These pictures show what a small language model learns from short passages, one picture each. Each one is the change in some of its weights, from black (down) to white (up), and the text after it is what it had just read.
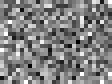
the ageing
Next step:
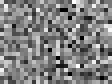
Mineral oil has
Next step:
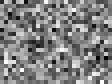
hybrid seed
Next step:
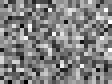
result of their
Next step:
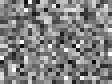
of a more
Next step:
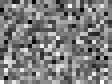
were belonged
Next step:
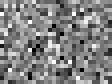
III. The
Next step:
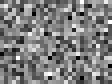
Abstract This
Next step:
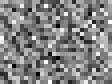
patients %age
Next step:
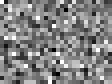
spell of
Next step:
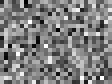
acid the bead
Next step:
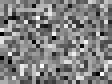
implemented in other
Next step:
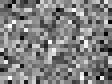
after the first
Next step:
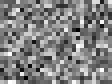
the precise requirements
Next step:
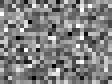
Others 3
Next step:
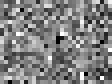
the probability of the
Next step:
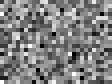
novel theoretical
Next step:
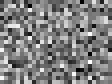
looking at the
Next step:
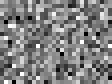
found to range from
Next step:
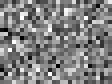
not only the real
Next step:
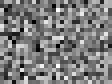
intervention as a
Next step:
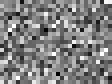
which all have an
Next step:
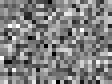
focus mainly on the
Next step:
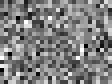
are the frequency response
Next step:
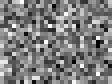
promoting sustainable
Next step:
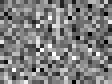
send valid
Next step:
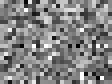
of the existing
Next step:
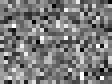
exploring the potential
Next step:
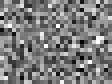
ranging between
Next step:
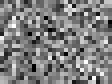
because God is
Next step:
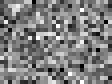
was acquired with
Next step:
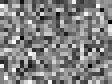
the bias current
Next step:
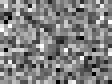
filtered and
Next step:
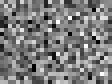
is believed to
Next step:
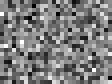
that were associated with
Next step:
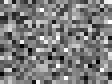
such as limited access
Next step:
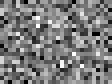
performed according to their
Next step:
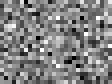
layer. In
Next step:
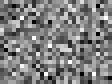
problem in China
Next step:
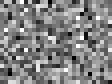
seconds of being
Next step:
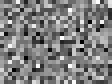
the Period
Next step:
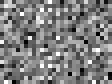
posed by data
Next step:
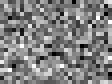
better if the teachers
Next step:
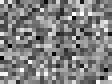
5i have higher
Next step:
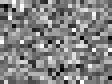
strong with courage
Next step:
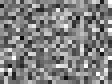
the research design,
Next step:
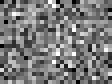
need for refining
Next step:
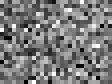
contribution to
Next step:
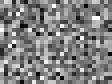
Create an
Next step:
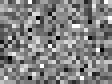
animal in real
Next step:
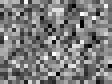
for Detectors
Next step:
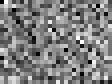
Z is known as
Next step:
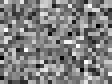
and figures.
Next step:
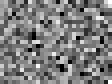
et al.,
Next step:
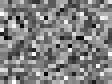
children Although difficult to
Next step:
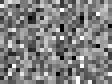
S. The impact
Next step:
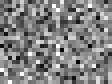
latent variables with
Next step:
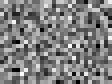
and they do not
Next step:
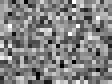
oil and gas
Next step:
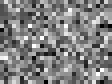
update in
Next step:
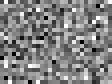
especially when seen”
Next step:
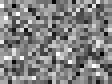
electronic score and
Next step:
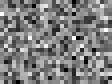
that permanent
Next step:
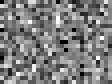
produce graphical
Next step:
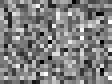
reverse engineer
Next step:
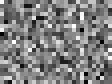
increase the integration
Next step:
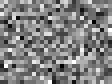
the bean
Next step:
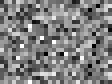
current. The present
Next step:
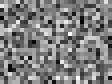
Structure and
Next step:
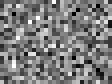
to analyze the
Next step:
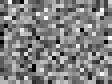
is vital.
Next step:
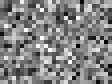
and recover from
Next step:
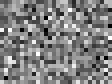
should be addressed
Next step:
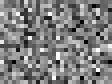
positions set out
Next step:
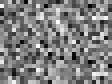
researcher's true
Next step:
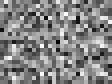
validity and
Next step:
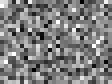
Nigeria Screening
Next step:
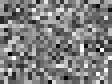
questions for the research
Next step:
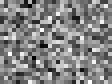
Process run of
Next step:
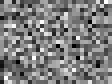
such an application since
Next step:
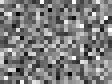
the Government
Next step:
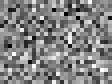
besides having
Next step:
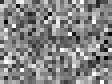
reed family natural
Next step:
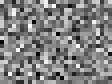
a case of an
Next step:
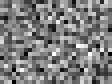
may contains
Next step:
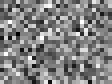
the cup in
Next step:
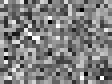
economy, the
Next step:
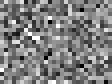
economy show that
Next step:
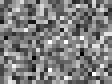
to implementation Through
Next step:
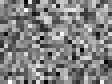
of the given results
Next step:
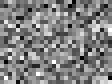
the PCOS
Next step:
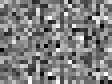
Organisation des
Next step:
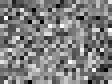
the solvent until
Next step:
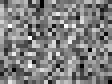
intensity, where
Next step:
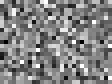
a specific characterization
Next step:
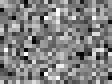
State NUE
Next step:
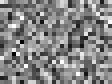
number of objects
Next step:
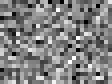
access route for
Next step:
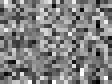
and informed
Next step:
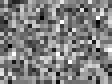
pins and
